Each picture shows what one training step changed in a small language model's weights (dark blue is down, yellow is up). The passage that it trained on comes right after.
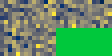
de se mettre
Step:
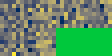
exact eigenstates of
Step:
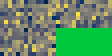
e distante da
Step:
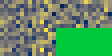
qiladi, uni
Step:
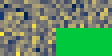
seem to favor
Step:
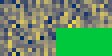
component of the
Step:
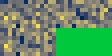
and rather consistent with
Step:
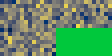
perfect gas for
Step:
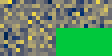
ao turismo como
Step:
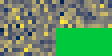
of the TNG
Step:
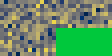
the shape of the
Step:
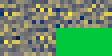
practice this
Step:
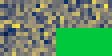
что повы-
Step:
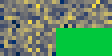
the parameterization with
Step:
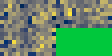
dane z
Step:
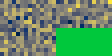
exhibits clear features
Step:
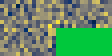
triagem sistemática
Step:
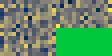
Estadística del
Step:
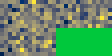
term is present only
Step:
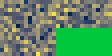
ecuación puede
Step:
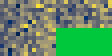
s}$ versus
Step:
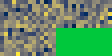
only in inference.
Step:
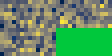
of which are
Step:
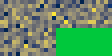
on CVD
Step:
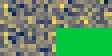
их язык
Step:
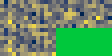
to that of
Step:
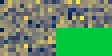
del viaje.
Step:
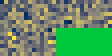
spin transfer to the
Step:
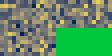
theory fivebrane
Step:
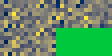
the HCP
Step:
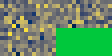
solution of the cosmological
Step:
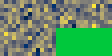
with the same
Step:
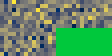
entrevistas sobre
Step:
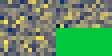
this lack of
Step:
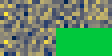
turlari hamda
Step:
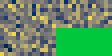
environmental variables
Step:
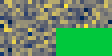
minus wat
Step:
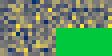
cost. Thus we
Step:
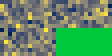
holiga tashlab
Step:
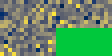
Ste Relación
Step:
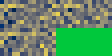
opnemen van
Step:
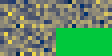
large number of galaxies
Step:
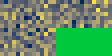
7 and mostly
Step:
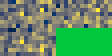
ИРМ для
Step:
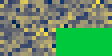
the target space
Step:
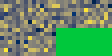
National Natural
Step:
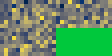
by Step
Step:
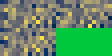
Descreva as
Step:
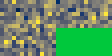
be resolved.
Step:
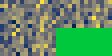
integer spins can
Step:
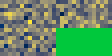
from our own
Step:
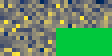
obteve em
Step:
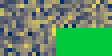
the steady-state
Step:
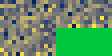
Then, the energy
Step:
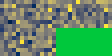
zero result. While
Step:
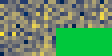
on and off
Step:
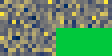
داود -
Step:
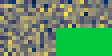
Therefore, the whole
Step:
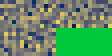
Then, we use
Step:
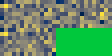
on scientific
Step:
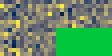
precedentes da
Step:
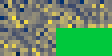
and offer a
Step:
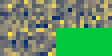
seva vida.
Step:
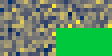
wide. They have
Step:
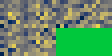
this article is to
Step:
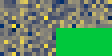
inhomogeneous nonlinear
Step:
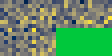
GS &
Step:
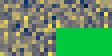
E SUAS
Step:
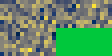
are taken directly from
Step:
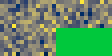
have been able to
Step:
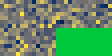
що їх
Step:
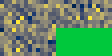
knowledge of when or
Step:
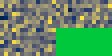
a critique
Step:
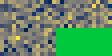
the anomaly we
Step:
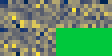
and $Ro
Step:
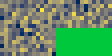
N; A review
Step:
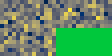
is necessary to determine
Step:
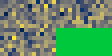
graph in the training
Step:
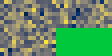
want to know
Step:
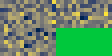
simplify the
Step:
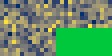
of random mutations
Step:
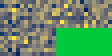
cusp angular
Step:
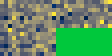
a rare
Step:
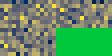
Center and
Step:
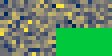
the 2D classical
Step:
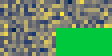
normal hierarchical
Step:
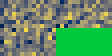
this result beyond
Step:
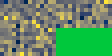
and third time
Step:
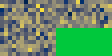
systems. The
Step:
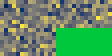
more daring,
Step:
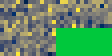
para una muestra t
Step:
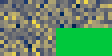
and literary
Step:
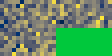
decays of Higgs
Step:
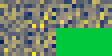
having as only dynamical
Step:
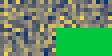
during labour:
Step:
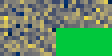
asosiy me'yor
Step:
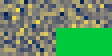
Oils from
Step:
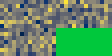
Já na parte
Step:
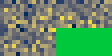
and base difference
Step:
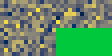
toda esta
